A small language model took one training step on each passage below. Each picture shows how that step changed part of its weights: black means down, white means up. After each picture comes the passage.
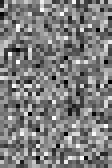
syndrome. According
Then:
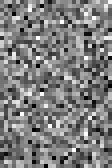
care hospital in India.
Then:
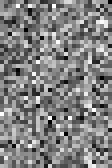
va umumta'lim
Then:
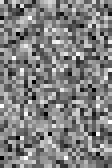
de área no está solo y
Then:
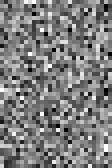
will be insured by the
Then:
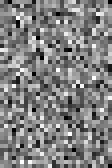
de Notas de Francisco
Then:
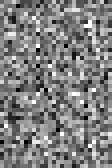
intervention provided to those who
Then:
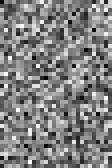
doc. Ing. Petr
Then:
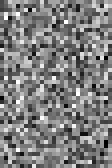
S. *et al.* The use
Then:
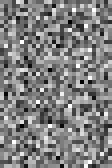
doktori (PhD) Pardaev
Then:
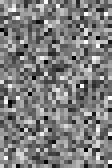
Pedagogical Sciences, Associate
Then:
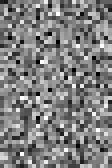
є продовження
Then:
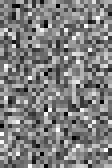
V_m denote the fiber
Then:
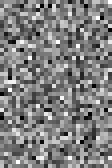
tezligi - ma‘lum
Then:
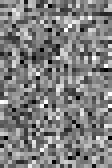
yang telah dibuat
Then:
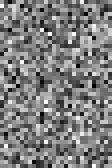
(Lam) contribute significantly
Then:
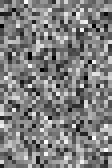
in life. This may provide
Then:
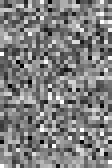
refractory metals that are
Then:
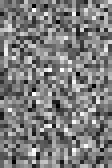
и заемных средств в
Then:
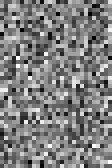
problems/biases of the
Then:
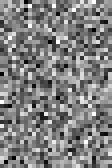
complicações graves e
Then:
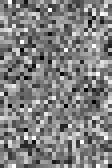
ustuvor yo'nalish
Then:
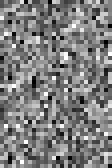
C. Autismo:
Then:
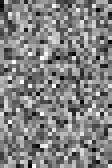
низкая, но ξ
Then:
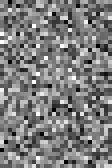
propose scientifically
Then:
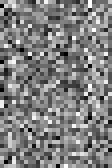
xayrli farzand
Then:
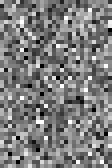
extent of polymer melting
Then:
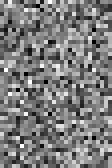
found to be the most sensitive to
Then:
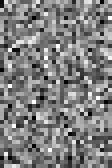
psychiatrist and the
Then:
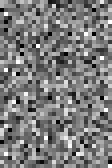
звичайний рік
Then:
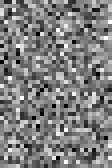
found online in the Supporting
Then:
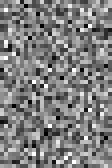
Indian stock market. Chart
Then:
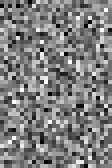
the students surveyed said that
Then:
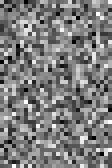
que estaba en unas matas
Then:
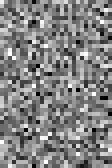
освіти і науки обласних
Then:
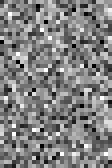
The MoU does however
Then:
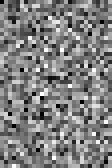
many infinitesimal
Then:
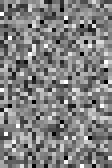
a custódia de
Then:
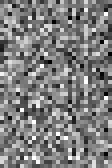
bahwa allelopati
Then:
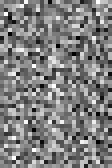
CIC filter CIC filter
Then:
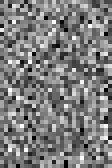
aplicó a otros
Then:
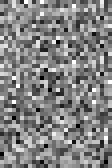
implementation of gas-insulated
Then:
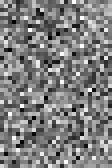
and nurture-provide
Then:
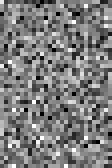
usage of chatbots and
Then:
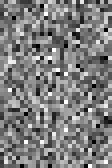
they are required to stay at
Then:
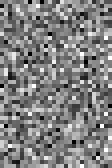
Realizable Two layer
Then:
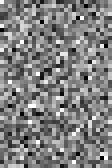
impact on brain function:
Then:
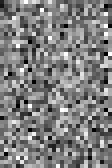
aureus in samples of
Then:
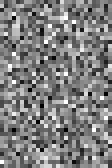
its application (if I understand
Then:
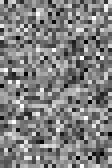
Fig. 7. Proportion of
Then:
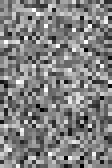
0.05). The interpretation
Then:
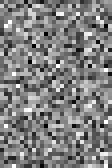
the current peatland forests
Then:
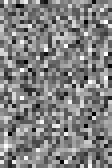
isso que a gente tem que
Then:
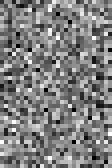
typical method of getting
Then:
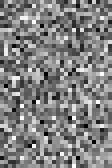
имеют различные
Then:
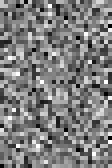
of Political Economy.
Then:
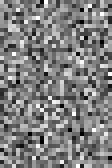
the first issue of the journal
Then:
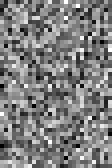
of the impacts of recreation
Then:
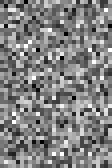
variaciones en la dosis y en
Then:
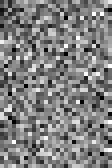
identifying pandemic wave
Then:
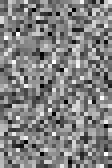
for Operations Simulator
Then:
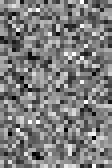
podmínky nejen
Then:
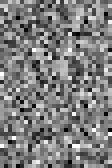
outlook on future tests.
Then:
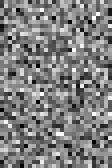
de conservación. Imagen
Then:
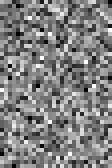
is contention free.
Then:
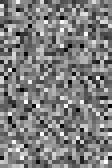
define generalized reliability
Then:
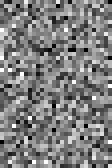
ako analytické,
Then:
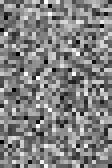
central to CODECS'
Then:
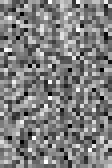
IFLA (International
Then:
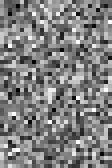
development of key competences of
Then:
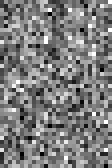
attacks. This way, the
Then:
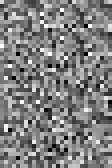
field of study that covers
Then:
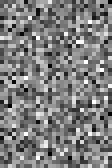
yansımıştır. Bu
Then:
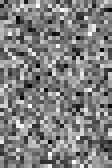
unique strategies for identification and
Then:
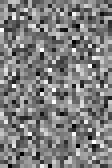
two analog channels with low
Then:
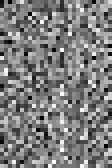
Attitudes Toward
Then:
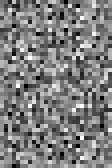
significant decrease in the concentration
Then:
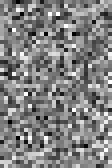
CMAC. Intubation
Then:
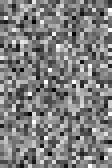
was obtained from hospital
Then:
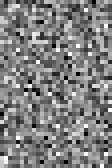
ratio. Further,
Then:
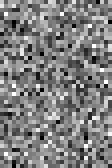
efficacy of the hydrogen
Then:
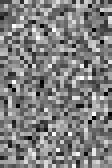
the soil. In current scenario
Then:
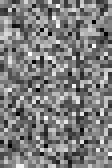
to promote them. You may
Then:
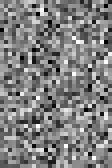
va tarbiyaning
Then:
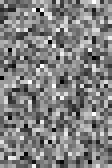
especificações de qualidade. A
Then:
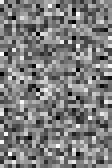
argue that metaphor is
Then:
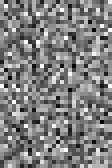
qiluvchi izlanuvchilar
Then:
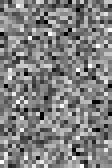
mainly inadequate
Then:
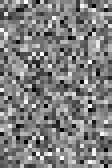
in research integrity while adapting to
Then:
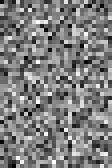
olarak öğretiminde
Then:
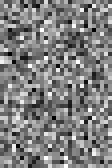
and rational use of alternative
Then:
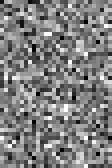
elle desprezado
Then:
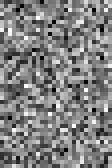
gardens to residential or
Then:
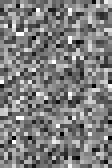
sein können und
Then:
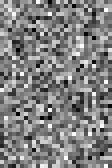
gain and directivity characteristics.
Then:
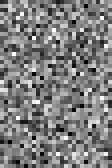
the brain. Thus,
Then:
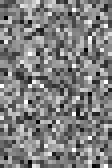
daily consumption of power at the
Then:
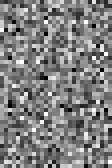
escalation of early
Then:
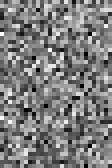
those skills by trying... if we
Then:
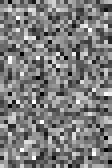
to public decision-makers and
